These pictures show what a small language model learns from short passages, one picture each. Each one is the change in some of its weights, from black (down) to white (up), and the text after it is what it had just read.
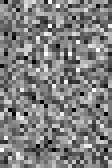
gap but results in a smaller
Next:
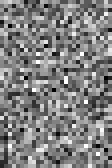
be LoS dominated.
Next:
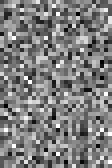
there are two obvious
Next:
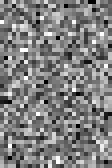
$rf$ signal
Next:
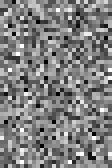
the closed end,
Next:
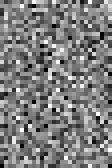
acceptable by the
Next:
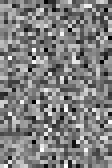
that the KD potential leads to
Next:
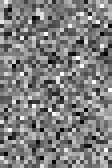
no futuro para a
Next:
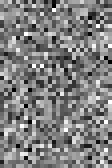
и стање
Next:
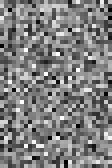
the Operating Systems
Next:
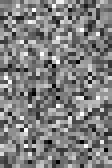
double covering representation
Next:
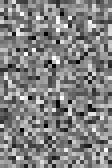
loss of coverage of the
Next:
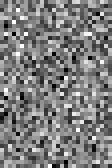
the cross section of the
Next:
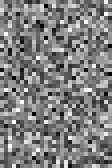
the beam splitter
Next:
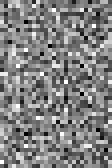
mass is also very weak.
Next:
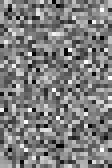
computed for temperatures
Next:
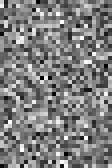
sentences, and their
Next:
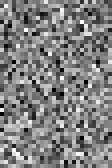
modelli linguistici
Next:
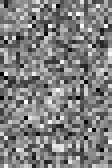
Near University Gate,
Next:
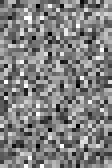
combater, além de
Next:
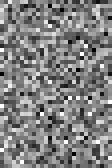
padres de entrambos
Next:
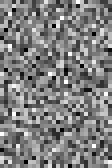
is no interaction between the
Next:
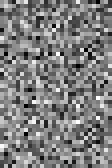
sobre as relações
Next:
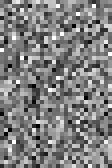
incompatible medium
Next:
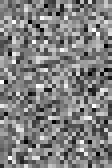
particle hydrodynamics
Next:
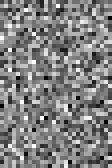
The shaded region
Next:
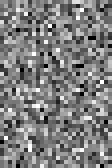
Daha sonra
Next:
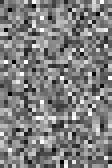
the activation function.
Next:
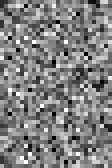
Extending these studies to
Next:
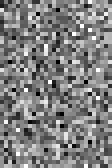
Heterogeneidad del
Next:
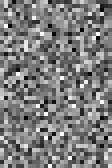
fin, que en ciertas
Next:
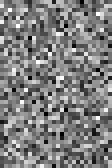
determines crucially the
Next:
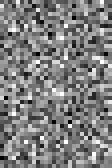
abundances of water
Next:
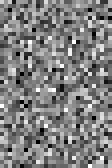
interpretação. Dessa
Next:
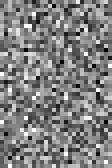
It is to be tested
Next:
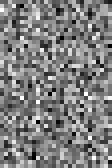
samaradorligi va
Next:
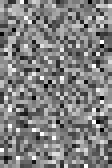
palsu ketika
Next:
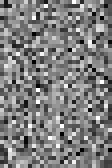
ruta / members
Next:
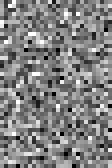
all, которая
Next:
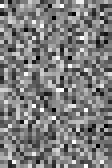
how many times an
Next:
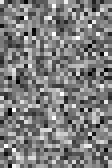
hail activity. In
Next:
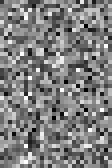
A alienação dos
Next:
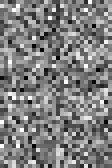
critical behavior of
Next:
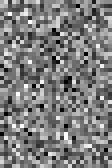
by people or smart
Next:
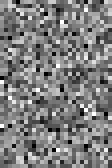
promovendo o
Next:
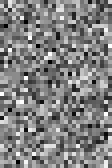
a model adjusted to
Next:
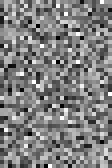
\author[X. Yang et
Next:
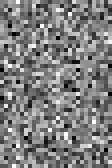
of thermal choking in
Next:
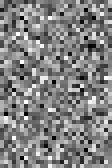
local rate densities
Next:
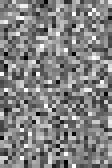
(angle between the rotation and the
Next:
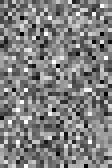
the heuristic strategy of
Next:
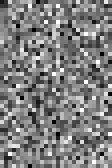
venire alla luce
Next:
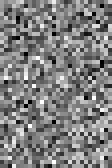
actin filament
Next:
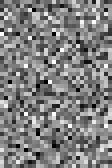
\label{dB no
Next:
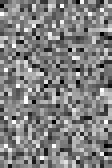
studii psihologice
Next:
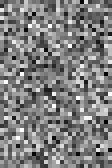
the entire VBTS
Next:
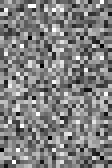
we cross-validate
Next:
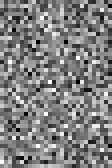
to power corrections.
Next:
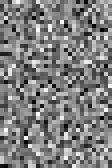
е обозначена
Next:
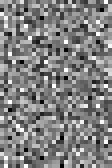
toda a forma como a
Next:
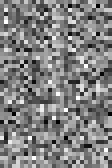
we present a new search for
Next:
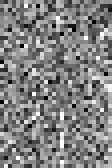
voxel spacing,
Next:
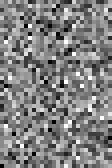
пов'язані з
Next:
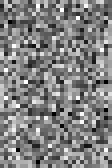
tomonlari teng va
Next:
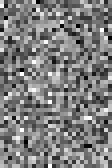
the QCD scale, and
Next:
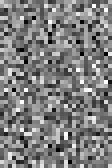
the GNN in the
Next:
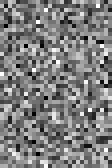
korpus til
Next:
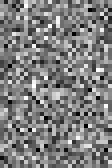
Rapid Communication
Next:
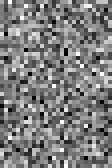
This is called a
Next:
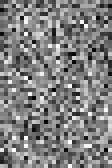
speed of about 200
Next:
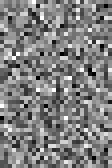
ich nicht 6.
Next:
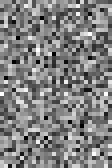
angles that differ from those values
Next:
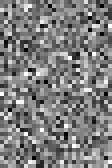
a fraction of 20\%
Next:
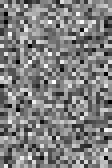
Obama drept
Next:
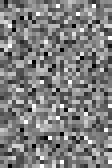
information \[ \delta
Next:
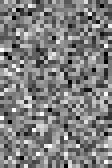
fitting function taking into
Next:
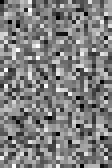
Borghese Roma
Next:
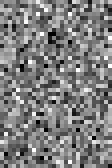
from the SNO salt
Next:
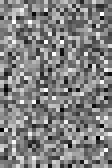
bu kelishuv
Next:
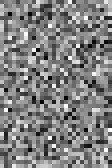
for a harmonic
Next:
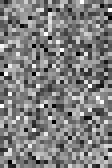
parallel, each generating a
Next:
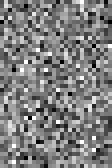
cho'l zonalarida
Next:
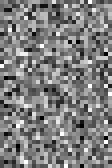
Generation Centre
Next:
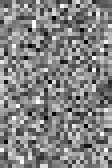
o`z tomonidagi
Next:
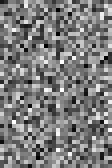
observational galactic
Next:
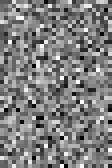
between the initial and final
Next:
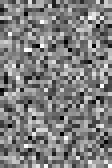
так и фетальный
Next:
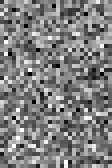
the strain, the
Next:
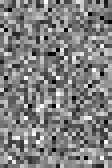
one dimensionless variable
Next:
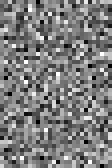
Ramos; Vanessa
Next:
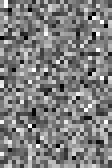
período según
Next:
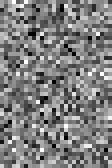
most likely happen
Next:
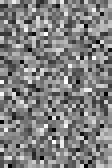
cuanto a los
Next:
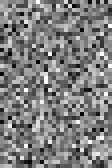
number and $\Vert \cdot
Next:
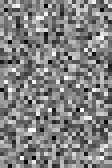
discuss the correction to this
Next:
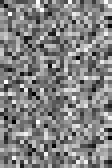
should appear at lower
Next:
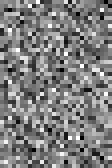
will be also clear from the
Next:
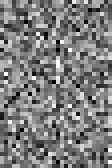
by *p*, an idea
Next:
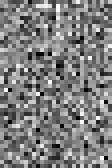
S. S., Nikonov
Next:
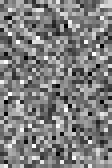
segment must correspondingly have
